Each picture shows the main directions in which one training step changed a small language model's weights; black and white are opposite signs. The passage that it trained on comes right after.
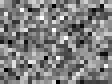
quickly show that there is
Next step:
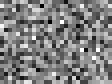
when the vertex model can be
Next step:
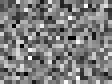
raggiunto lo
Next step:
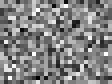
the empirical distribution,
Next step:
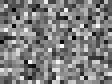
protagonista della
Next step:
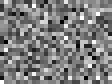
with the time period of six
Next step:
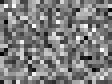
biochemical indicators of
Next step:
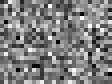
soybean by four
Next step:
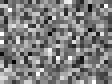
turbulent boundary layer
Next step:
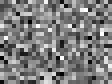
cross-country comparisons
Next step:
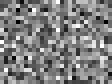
where $Z_{ij},
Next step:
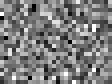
collaborative event to the
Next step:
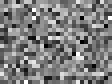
_1$. It follows from
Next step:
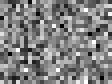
since 2015. The government
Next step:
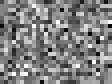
от руководства
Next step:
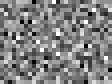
Jon and Lin have
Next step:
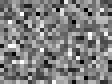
Given the heterogeneity
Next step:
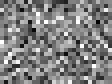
autorités par les
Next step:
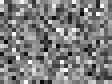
Press, Oxford
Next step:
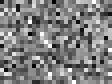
colon cancer, which are
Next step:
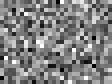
suatu produk.
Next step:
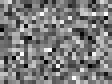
existeront uniquement
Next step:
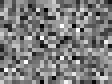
integer $n$ for which
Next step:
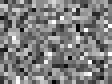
make continuous improvements to
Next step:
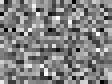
degree $d$ can be
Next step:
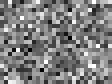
объектов в
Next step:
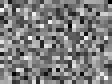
we will overlap the
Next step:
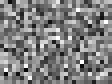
оқимли, 2 –
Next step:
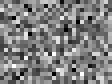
called log-concave if
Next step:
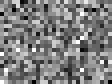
IIPC Senior
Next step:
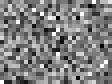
К. Рамешу
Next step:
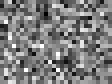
Study the Severe
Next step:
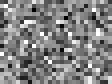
Bailey pairs
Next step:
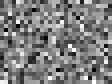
yashil texnologiyalar
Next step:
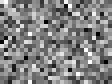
sample (74%) and strong
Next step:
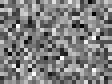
baik di tingkat
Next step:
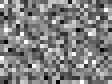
in \cite{AT2},
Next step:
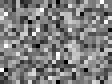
properties for maintenance
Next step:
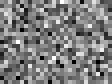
Palmore. \newblock
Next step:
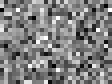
que tem como objetivo o
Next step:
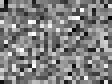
in Qatar before, so
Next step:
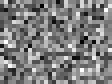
de Belgische
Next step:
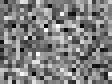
by our previous lemmas,
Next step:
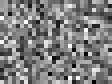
are able to compute a
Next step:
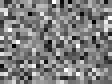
we have \begin{align*}
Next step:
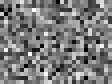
with Disabilities as a
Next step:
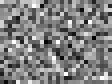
the right hand side, which
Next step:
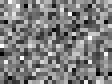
appears to experience
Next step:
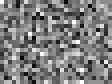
buy Organic food due
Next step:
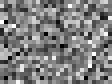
of meeting the operational
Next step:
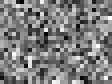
nm. The mobile
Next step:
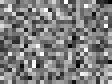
education on information communication
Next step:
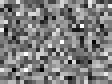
Economist Nov.
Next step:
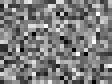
finite metabelian groups.
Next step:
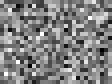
N T,\mathbb{R})$
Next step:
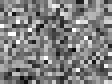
rahbar xodimlarining
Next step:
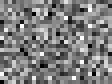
localisation géographique
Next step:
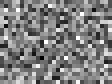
that not only supports
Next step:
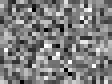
of Riga-Fede
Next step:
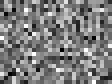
Farm size < 1 acre
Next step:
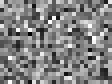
congruence, while
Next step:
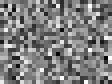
the user would have to have
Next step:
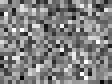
notions in Sperner theory
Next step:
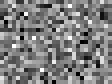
is important to note that soil
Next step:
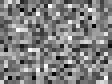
in our survey. -
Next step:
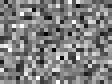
limitation. Sweeney
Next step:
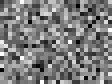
xususiyatlari // "Science
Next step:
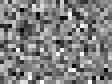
section, we present another example
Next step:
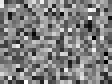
such that$F^{\gamma}
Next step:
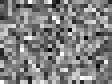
two-front pattern
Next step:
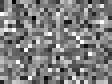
series of $\bm{b}$
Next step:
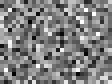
een belangrijk
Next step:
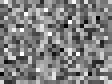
a Figura 3 aparece
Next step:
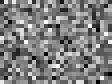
entrant. Public
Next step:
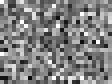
is the box-counting
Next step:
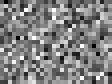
of anomalies on the
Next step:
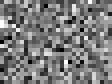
variational inequalities,
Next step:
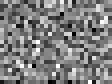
this 14 necessary component
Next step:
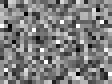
same rate of random phonetic
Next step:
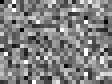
voltage magnitude
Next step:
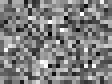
in Figure 1(a).
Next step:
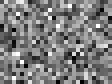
e importante é a Lei
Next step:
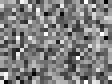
name to announce
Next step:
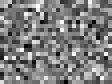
Design with 8 treatments and
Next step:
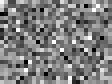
times]. Then we generalize
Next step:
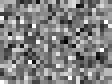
9).$$ We also remark
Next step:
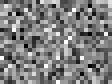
описанной выше
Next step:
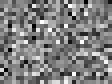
structures of fixed determinant for
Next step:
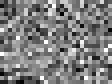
talleres de uno de
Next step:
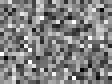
were included in the study.
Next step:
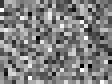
uma vez que as componentes
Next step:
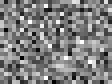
Oqibatda ular
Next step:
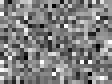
dye. The concentration of
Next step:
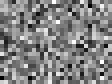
фуқаролик ва
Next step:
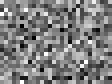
defined as the formal linear
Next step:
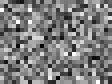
easily deduced from
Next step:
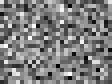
point of view, which we discuss
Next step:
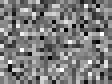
In the Brownian case
